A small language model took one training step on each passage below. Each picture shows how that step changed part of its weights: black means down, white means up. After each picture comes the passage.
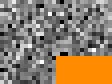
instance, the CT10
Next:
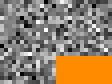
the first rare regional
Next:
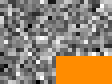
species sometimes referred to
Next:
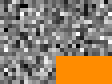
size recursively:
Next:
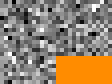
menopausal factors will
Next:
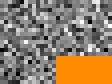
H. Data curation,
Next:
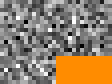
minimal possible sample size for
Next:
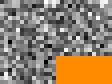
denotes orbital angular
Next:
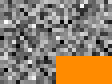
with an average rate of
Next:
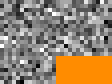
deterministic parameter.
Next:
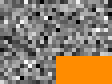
versus time. The
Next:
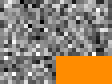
$\bk$ in the
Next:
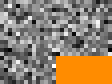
The chemical and physical properties of
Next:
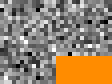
class of E and S0
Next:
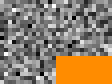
ultrasound was
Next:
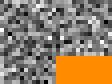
OMP denote
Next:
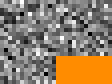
or ring current ions
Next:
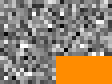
achieved, it has been
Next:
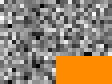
might be entered.
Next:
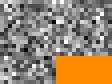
by the child. In
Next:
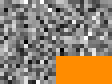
BVM representing each
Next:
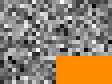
the polynomial order
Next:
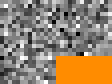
from the PowerPoint
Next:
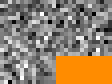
is not needed. The
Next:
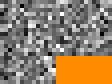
energy released from the first
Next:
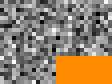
an influence on sensory
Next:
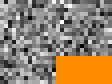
problem, or cosmological
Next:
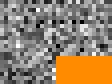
optimal coloring during the
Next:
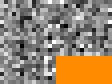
developed, and practices to
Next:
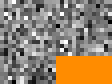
control point and can be
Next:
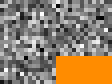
is focused on a simple
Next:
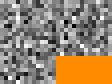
produce large energy-level
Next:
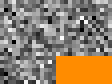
cosmological simulations suggesting that
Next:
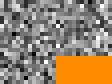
his communicative and
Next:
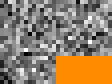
corresponding radial equations are
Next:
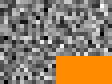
illness diagnosis.
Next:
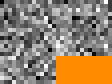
i.e., that
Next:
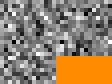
spectral information originally calculated for
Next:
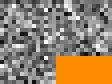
Phys. JETP}\
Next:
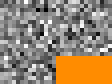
weight of the concrete
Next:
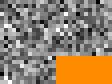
marker in patients with
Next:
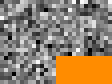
where the renormalization point
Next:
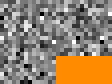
Valais, estimated
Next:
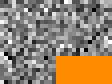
criteria are calculated.
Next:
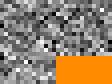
ontological insecurity
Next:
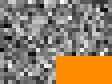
angles. By the
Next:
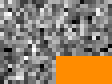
detailed knowledge of the properties of
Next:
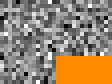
from Fit 1 in Table
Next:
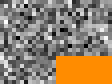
been low for the recent
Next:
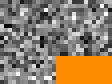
stance of users toward
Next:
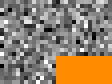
moral 'gray
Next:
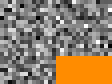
effects on the immune
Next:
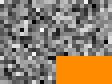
that this sublattice symmetry
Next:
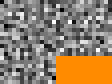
report 200 bytes
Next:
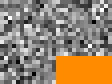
state is correct. To
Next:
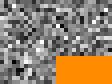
on vaccinations
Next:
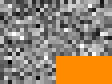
overall net mobile
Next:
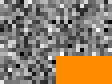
with heaters for
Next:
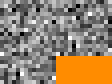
of the largest system
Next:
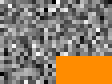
- Disconnection
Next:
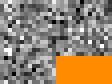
by varying the values of
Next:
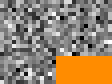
mathematical structure (a
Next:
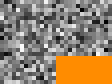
inspection of it to
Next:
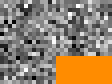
with a neutron source,
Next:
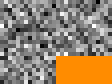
total we acquired 7
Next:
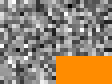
loading; (b)
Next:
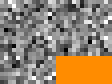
results of the calculation of the
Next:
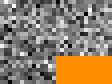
the resistance spike was
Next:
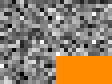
is needed to tackle
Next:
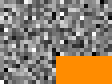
further use for analysis and
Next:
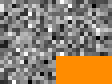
the SM gauge bosons
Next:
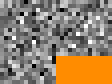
represents Monte Carlo
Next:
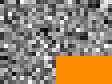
serves at the same time
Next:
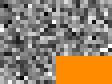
distinct from that of
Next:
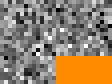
base in the UV
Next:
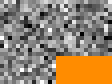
by short-term climatic
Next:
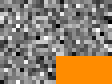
constant pressure and constant volume
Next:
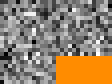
(AAS) has some
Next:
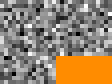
contribution to the electric field at
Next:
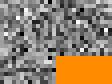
to fulfill their
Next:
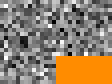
from the Sun and
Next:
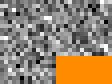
argued that their
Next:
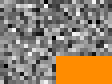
driven adaptive learning
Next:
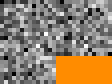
hiring, the
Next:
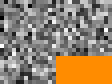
analysis, visualization,
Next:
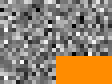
will use high pressure gas
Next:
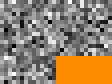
research or the aim of the
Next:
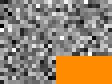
there exist some critical frequency and
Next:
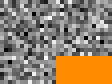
developed in Netlogo
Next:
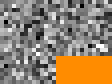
cases witnessed a
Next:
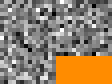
the micro-pore space
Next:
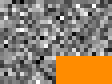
irregular in size and
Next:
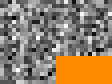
of this paper is structured
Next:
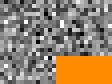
this reduct evaluates the
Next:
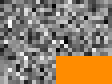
review. AOI:
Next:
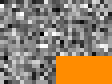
preserved [16].
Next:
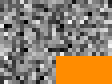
to [10], the load
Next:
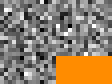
develops hypertension
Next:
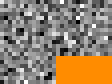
be considered a red flag
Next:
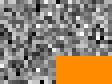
observations are modeled as
